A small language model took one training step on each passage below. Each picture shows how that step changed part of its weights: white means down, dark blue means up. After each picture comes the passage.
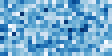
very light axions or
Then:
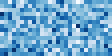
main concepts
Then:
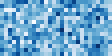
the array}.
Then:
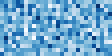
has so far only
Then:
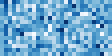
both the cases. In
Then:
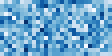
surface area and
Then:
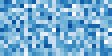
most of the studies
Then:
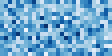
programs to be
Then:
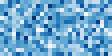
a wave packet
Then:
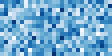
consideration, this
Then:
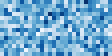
achieve mean
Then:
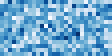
to squeeze
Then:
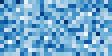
above. We have
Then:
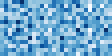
invariant under both
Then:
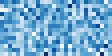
of a magnetic field but
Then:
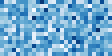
estimators used in
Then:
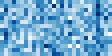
for our case, it
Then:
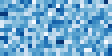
most computationally
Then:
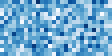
graphs is as
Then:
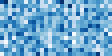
the context of three
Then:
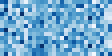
the differences in the
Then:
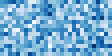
then given by \be
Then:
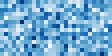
frequency (RF)
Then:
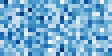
J}$ the TT
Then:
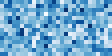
meson &
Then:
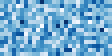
points) as a function
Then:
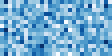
the nonthermal
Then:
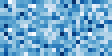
In Figs.
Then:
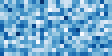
out to be determined
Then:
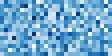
(the differences are
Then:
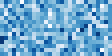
nonlinear systems
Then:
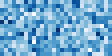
fixed width.
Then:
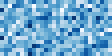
further establish
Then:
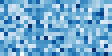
potential $\mu$ is
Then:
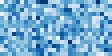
demands, and
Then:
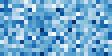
previous formula
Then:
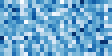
\mathcal O_a
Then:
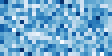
the identification of normal
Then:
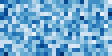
with the picture
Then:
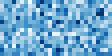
following expression:
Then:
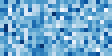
the number density of
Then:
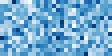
administration and
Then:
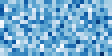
validity of
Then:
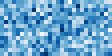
angular feature
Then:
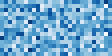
based provers train
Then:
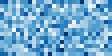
a spin up electron on
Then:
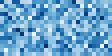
methods are an indication
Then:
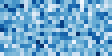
relax to their
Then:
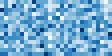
according to the
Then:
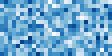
In spite of this
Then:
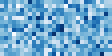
notice that the
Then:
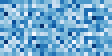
designation of spectral
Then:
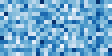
amplitude for a
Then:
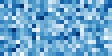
to start their
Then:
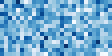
are represented by
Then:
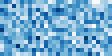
possible lack of
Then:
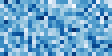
make up a
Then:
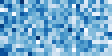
a platform with
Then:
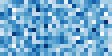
many species also
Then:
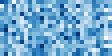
the cross section to
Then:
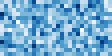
use deception to
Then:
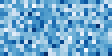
excitation of
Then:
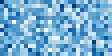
The figure corresponds
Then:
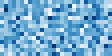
that has recently
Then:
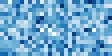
In a closer
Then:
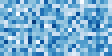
conservation equation of
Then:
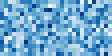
a strictly
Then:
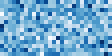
simulation runs
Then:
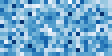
%% identification of
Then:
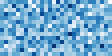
typical resolution
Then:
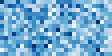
gold data which
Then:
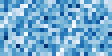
data, allowing us
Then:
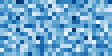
already observed in
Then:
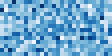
systems. One
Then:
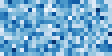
matrix elements,
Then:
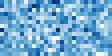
This pattern is
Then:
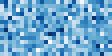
and the $\bar
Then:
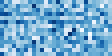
in high redshift
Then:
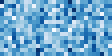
which employ
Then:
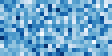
digression with
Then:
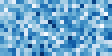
the economically
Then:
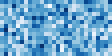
the geometry
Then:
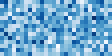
and the maximum when
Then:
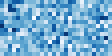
but if the six
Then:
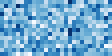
velocity period), or if
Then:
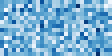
column density distribution for
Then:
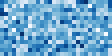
an impurity
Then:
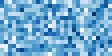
= \frac{\int
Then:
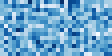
solver or make
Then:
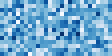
to optimize performance at
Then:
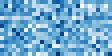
nearly constant at
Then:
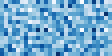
configuration, as
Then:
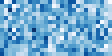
NLTE models
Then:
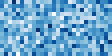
the vanilla
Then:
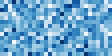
on Computer
